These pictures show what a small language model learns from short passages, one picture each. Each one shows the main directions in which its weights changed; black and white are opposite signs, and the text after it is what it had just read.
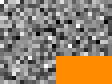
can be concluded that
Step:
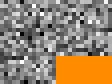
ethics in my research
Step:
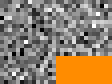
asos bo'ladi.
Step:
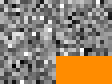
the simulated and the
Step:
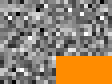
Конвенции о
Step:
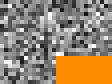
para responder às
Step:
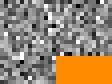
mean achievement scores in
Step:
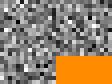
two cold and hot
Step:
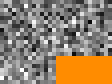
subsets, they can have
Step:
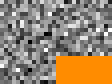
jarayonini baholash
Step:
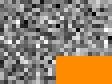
about 300 mm above
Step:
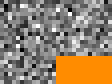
and HEVs
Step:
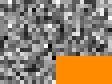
peningkatan sebesar
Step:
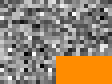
In Guinea, for
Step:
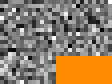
condition even before
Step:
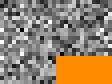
read the data mining
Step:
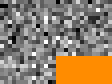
com depressão e
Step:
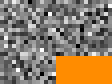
rifle in the
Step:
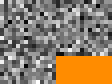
genetic algorithm
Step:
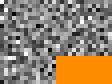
themselves distributed
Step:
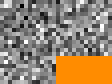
from associated injuries
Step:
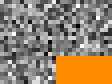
problematic for design theory
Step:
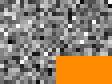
energy absorption performance of
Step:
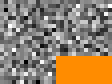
Humans need to design
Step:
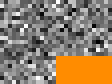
material The Supplementary
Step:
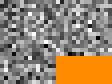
assess the stress level of
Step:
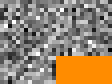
12 months.
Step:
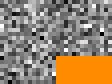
com uso de imagens
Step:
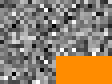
Surgical Blood
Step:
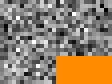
berib turdi. Bu
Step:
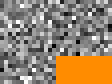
be more economical than many
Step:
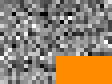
sin los riesgos
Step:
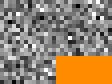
reflects the desire
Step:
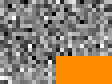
of recurrence,
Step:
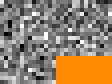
qazaq tiliniń
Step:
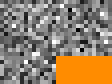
focussed on developing
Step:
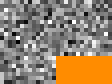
the mature gravida
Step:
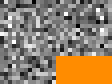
practical recommendations
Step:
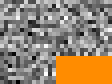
derivados de esas
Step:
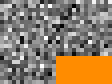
industri kecil
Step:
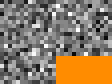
Results A total of
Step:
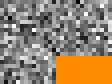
die auf Basis von
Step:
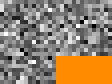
mg per day from
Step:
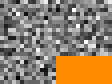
een vraag
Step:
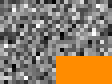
Availability and Data
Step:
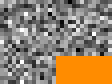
if donor female
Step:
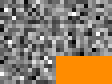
fruit is due to
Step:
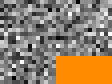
of species abundance
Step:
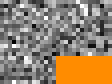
advancements worldwide
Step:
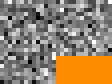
яке виникає на
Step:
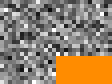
MSolve or in
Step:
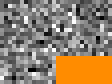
reklama va
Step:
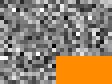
and without compromising
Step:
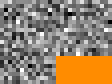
b. fals.
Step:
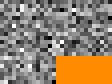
SMALL AND
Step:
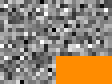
still going mainly
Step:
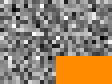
Ще одну
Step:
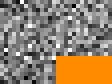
reminders of this
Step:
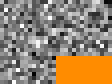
Fig. 6 Static
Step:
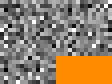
a consequence of
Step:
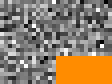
propósito de defender
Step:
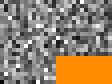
of red and black
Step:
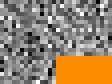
programming responses:
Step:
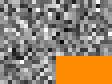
is to indicate in how
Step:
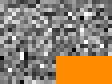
economía circular.
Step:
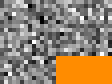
de las piezas
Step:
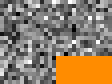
em atividades que
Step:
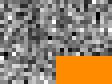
judicial body
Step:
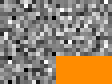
century. They
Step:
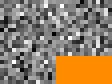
rejected as the mean
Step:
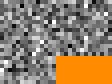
on our website:
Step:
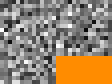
storage system is an
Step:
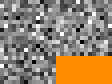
human subjects;
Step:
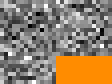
la legislación
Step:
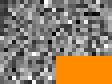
regarded as a customary
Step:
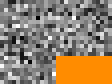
recorre ao trabalho de
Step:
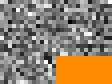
males after a year will
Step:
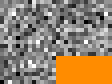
bargli involucre
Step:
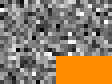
Firmin faz parte de
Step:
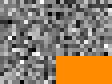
measurement that is not
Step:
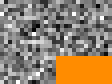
7th decades of
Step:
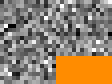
and shares innovative practices
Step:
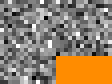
authors declare
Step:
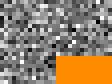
be interpreted as integrals
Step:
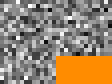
conversation, and
